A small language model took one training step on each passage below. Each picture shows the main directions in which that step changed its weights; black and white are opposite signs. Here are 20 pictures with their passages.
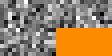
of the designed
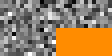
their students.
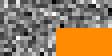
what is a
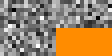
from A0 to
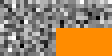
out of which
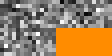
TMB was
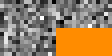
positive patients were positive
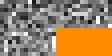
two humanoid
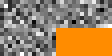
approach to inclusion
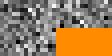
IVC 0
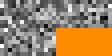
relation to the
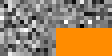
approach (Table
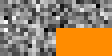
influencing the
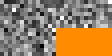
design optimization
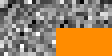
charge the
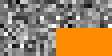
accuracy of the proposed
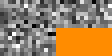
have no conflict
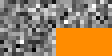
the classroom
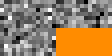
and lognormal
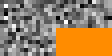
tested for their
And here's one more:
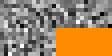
considered as one of
